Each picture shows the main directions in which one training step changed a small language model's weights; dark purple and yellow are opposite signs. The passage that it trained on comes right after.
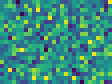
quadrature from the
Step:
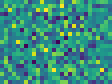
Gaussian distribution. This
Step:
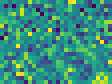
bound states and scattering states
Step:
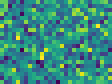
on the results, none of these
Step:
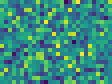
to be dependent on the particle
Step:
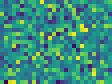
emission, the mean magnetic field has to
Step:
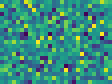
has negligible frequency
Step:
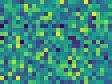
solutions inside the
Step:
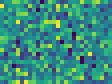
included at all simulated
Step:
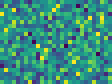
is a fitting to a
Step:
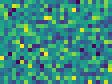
(This is when the order parameter space
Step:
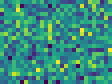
projection factor (found at
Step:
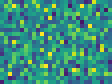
same approach can be used to
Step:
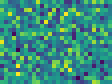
to plane Z=50
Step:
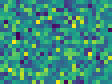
the parameters of synchronous
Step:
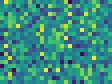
pumped volume would
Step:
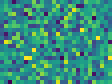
in the outer regions
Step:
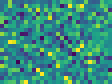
molecular spacer
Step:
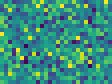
first integral above corresponding to the
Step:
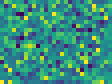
presence of magnetic field,
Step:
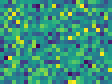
provide unbiased estimates
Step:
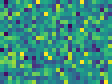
$\Lambda^{\pm}$ with lengths
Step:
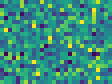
1.3 (around the second
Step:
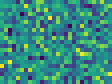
criterion do not match
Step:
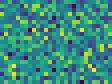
behaviour when $t \rightarrow
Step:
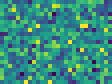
value is substantially
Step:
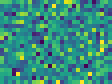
categories to which they
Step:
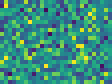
and the force has both
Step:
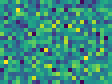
a population of stars to
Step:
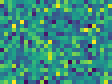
This assumption is motivated
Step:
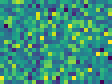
an additional upper limit on
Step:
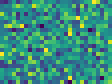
calls). Therefore, the
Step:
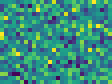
different position angles,
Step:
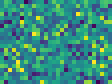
``trigger'' detection)
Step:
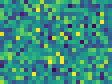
proposed for how to construct
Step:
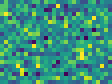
Foundation, Grant
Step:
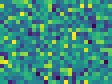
even for two-particle final
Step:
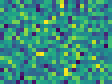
evolution on a randomly initialized
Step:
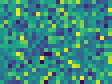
a special case of the present results
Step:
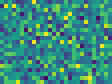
individual diagram is
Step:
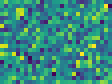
homogenous case, and
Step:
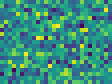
theories, we assume
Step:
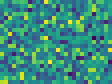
smaller than hitherto
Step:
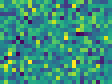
are inactive. Figure
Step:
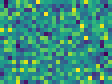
$\phi(p)$ is an
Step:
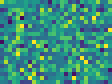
of the \dc\ and
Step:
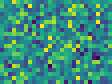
rapidly, causing
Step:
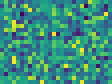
permitted lines might also
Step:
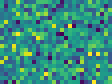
the assumptions above show that the
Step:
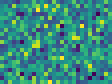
stages. To compute the spectrum
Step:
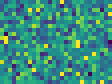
systems - which is a popular
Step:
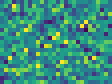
rate, and so on. On
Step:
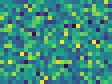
type inference and selects
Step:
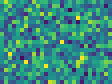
that is given by the final
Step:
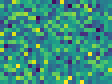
of remote observation.
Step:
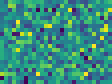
is observed in absorption
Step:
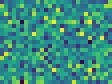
This down-sampling
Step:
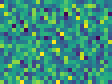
The same bulk expressions
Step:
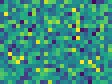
As in our pilot simulations,
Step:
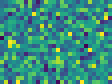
whose noninteracting
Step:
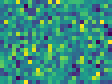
want to cover the true
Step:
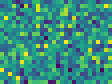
test much better than the
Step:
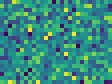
of the spectrum for the interpolation
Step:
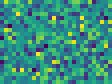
work. Apart from these
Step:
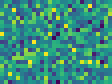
is the gradient correction to
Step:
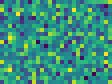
Catalogue and
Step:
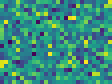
the effective resolution limit of the
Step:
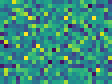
in a pipeline
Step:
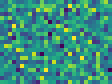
Hillas parameter. This may have
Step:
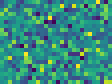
this limitation by extending the
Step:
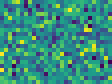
reversal heights is not
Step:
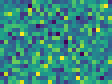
when catalogue
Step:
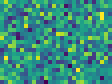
that estimating the ground state of
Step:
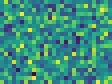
emission is a common feature of
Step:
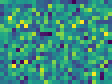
way can be an ideal
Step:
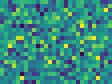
system–bath interaction
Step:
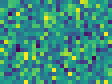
& npr.org &
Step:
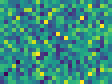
to free energy densities.
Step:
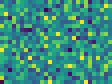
Domain That Mediates
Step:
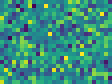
in unprecedented
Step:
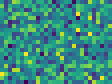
of $\epsilon$ used there is
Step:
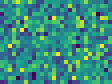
work is supported by
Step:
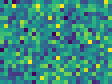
objective function,
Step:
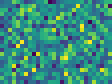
\begin{itemize} \item
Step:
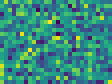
signals modulated only by the
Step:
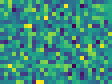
Stakeholder groups
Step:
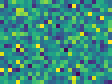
on the branching
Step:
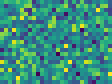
by a continuous set of
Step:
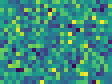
to 0.9\,arcsec
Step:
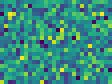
the difference co-array and sum
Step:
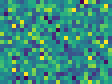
Hamiltonian reduction
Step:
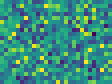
-\Tr f \beta\mu
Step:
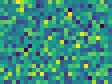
no further incorporation in
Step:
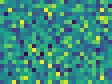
According to our discussion
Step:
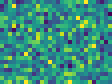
second reflector, and
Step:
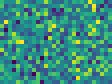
the plate} (see figure
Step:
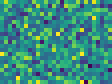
that we are neglecting the
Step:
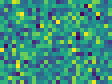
produces a modulated
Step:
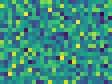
cross-sectional side view
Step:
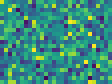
\alpha^2 \zeta_3
